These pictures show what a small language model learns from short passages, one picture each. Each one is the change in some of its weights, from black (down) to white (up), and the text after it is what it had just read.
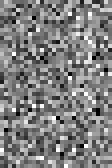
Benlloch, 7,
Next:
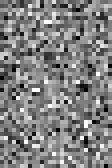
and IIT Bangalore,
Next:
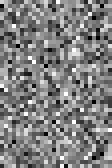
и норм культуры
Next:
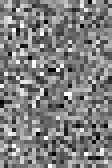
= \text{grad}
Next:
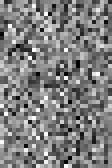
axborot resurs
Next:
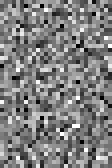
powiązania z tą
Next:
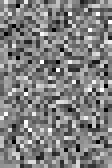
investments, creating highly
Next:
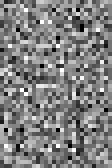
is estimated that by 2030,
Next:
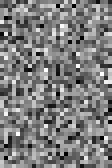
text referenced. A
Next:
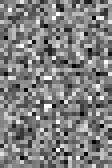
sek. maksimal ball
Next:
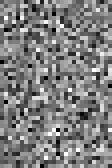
been inside the core for several
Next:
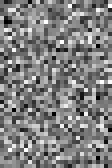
While the national laws,
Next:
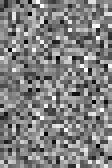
reminding the guest of their
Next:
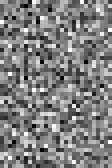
- high messe - is it
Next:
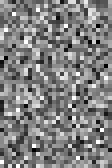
Adjustments: Lessons
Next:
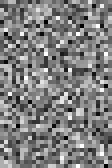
Consequently, the difference in
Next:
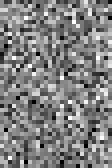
its space and missile
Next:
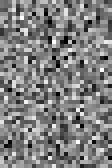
textures at different time. C.
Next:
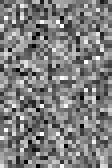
a la del citado
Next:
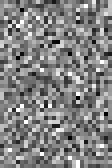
descriptions, and selecting
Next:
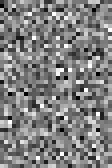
loss of generality we may
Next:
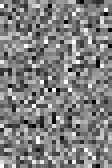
the Joint Admissions
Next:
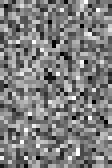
y ampliamente aplicable.
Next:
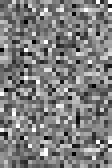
Sepúlveda y
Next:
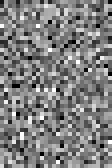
wawancara terhadap
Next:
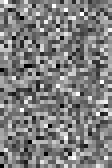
Ushbu maqola
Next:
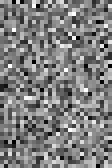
for major depressive disorder
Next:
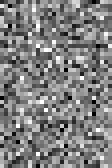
removal plant using a
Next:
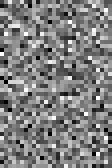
Hernia: Among patients who
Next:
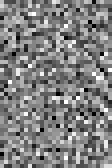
development of the academic student.
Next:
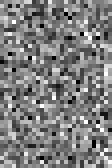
Introduction: Understanding
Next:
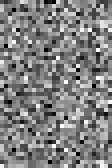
Nigeria Women in
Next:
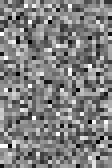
urf-odatlar va
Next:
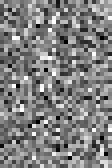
underloaded site -
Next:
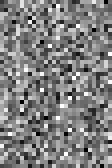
a computer programmer, or when
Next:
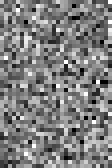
the workability of our present approach before
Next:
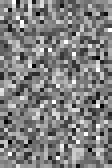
ao contraditório
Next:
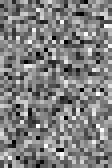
a means other than what is provided
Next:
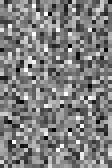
iqtisodiy resursning
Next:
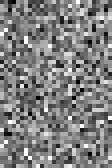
national governments of the member
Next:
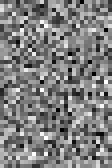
analyst, the exact composition
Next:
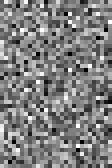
fully understood,
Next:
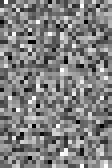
Reflection in Educational
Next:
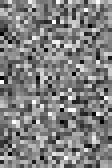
Much of the data needed for
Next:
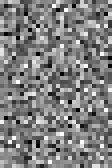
conteúdo: a visão
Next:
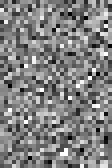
educational materials, the increase in the
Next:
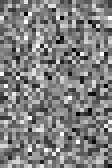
Лекарь, так и
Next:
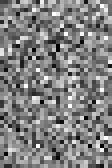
high risk of bias and
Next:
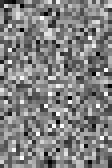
for the future. Positive
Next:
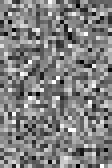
de transparence dans la
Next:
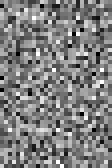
coping with the change by
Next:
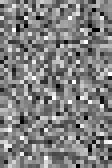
tarkibi bo‘yicha
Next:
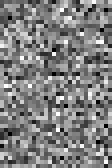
to align onsets. In
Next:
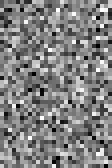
Information and Communication
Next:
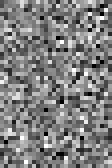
\sigma^2 D
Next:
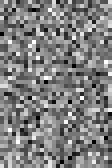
formal organizational patterning to
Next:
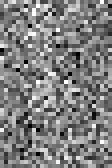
uning ilohiy manbadan
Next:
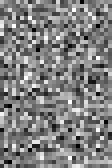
trabajo un modelo de
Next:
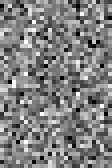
control, PV curtailments
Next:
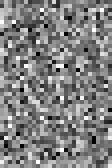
speak English as a
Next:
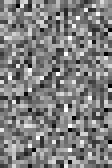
Starch Hydrolysis
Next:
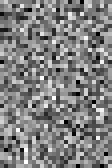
As the cooling rate increases
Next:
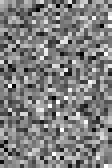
the Use of Cloud
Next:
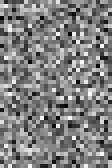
Systems: Integrating
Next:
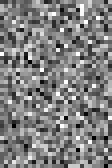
EPISODE The
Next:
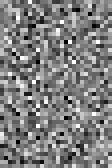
said to apply, but a
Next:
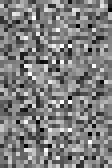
posługuje się
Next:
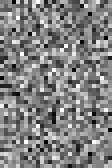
part of the paper will discuss the main
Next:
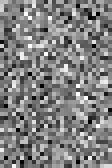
comments using an inductive
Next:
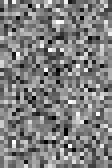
incidence of iron deficiency
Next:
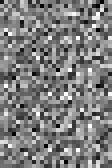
toch slechts
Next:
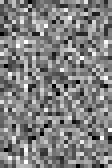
at more rapid rate in the
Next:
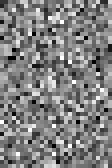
process capable of analyzing and
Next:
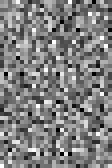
that manages the pattern
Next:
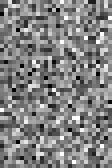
in niche Y") and
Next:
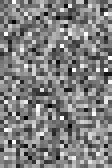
de keyframes na
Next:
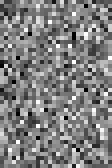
a structure or category that includes
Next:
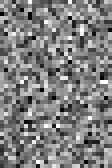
a legislação, que
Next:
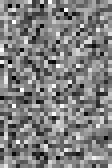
and Edge Solutions'
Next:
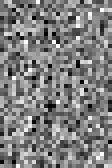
architecture. Note
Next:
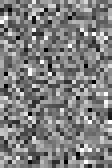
indem sie die wahren
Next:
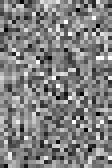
correlation between porosity and strength
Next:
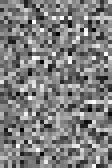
completos que dan seguimiento
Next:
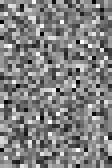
ceny mieszkań
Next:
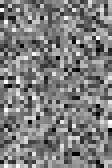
staff will fulfill their
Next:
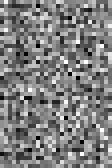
a Moldovei",
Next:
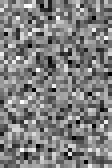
o que é criatividade do que
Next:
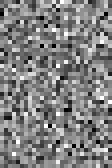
technologies and satellite communications”,
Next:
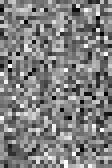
l'itération 2 9 6
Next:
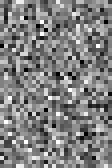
using relative areas TOF
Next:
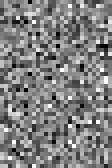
(similar to waves in
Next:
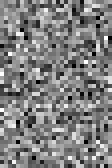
toward AIM decision-makers and
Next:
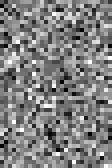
sheet of metal atoms.
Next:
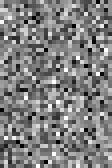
o extinción en nuestro
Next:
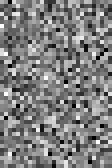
lacuna histórica
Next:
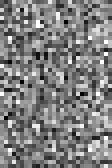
also towards curricular
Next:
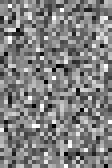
Prosecution would have done
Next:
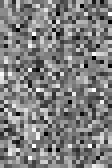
госпитализации на
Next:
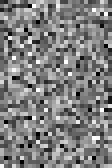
bilan an'anaviy usullarning
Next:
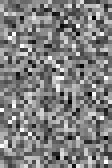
Bonfanti, S.,
